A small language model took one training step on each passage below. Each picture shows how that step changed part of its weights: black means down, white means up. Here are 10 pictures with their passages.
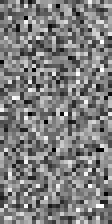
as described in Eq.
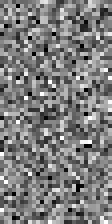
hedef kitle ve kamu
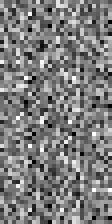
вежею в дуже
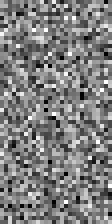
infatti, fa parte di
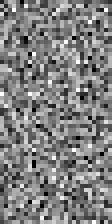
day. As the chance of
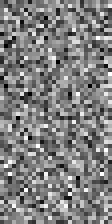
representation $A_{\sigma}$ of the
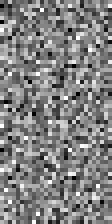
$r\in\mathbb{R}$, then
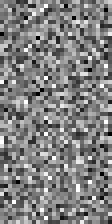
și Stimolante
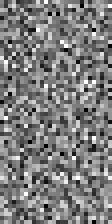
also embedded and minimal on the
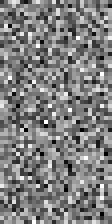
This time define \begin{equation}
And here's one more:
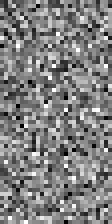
A \}$ is a linearly ordered finite
